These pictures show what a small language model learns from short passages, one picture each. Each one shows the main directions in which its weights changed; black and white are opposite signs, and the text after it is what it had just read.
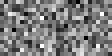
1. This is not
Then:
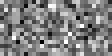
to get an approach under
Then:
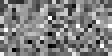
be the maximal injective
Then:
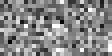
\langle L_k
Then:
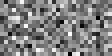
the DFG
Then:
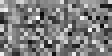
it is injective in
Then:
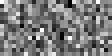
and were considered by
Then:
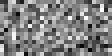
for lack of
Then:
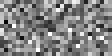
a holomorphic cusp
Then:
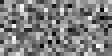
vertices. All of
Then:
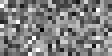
by repeated
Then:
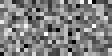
full subcategory of
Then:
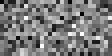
hand, it is not
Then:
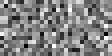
the subgroup $\{ (a
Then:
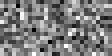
scaling properties of functions
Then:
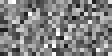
what are the nontrivial
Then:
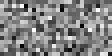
& \cdots &
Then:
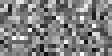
a rigid body in
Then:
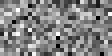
pour le groupe
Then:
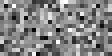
reaction terms and with
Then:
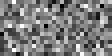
Informatics in
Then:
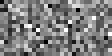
active points of
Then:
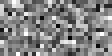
is obvious. The lemma
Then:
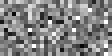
order on $^\gamma
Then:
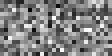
integer for which this holds
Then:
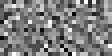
hypercomplex extension at
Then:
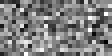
service generated by
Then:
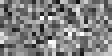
of the clashing
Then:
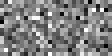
these invariant curves foliate
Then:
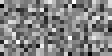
interior regularity of solutions
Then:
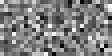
at most $\ell$,
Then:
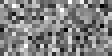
This is independent of the
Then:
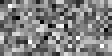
added to the
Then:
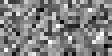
has some natural roots
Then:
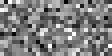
is a real line with
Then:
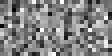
be done by extending
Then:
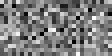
$I$ and a
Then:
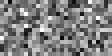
an illustration. Now
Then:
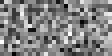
of linear inequalities which
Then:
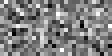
If the face
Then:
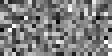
any tree of the
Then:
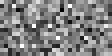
deformation theory of representations
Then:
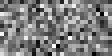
a ring such that
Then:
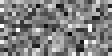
then it is true
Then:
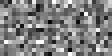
test are equally
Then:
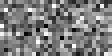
is positive. Hence it
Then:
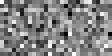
of level sets of
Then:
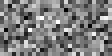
wave fronts with
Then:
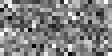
Obviously the
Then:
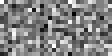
connected with the use of
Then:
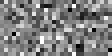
It is worth
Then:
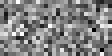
constant $c$.
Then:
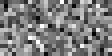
a test function,
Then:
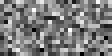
matrix $M =
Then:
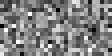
satisfies (ii) and
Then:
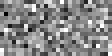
&= \langle v,
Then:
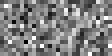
best possible. It
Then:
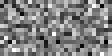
If $F\subset
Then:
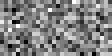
G\right) $
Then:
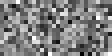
set $\J \subset
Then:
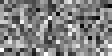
strategy which the
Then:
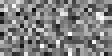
without modifying any
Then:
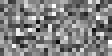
invariant section. \\ On
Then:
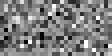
the result. \hfill
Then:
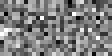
Markov basis for any
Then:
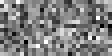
and let $k$
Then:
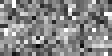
Let $f$ and
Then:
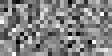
in the conjugacy
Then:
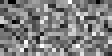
points are explored
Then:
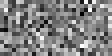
for p in P if
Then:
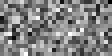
the flow problem is described
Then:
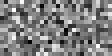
the following corollary that
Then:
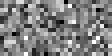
in an open neighborhood
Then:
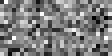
whose $j$th
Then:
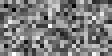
differentials $q$
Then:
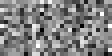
variables obtained by an
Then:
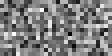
of length at least three
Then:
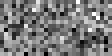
(and vice
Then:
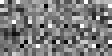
approximation of $e$
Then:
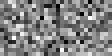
In fact, recalling
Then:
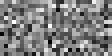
sides of the central
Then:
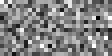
with all the eigenvalues real
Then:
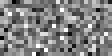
short exact sequence
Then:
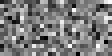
classification problems and
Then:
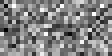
\in A$ and
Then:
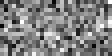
is implemented as
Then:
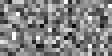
Lemma 2.1 of
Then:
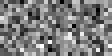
the grid,
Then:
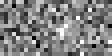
$v$ with a
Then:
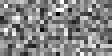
the notation used in Proposition
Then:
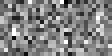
the following property: the
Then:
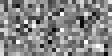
harmonic potential,
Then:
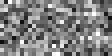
is a pullback
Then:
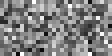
upper left square commutes
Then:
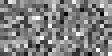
two points.) Hence the
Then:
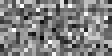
paper introduces the first
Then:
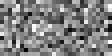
atomic measures corresponding
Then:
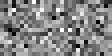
Maslov homomorphism
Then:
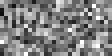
\mbox{ with }
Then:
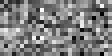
let $w$ be
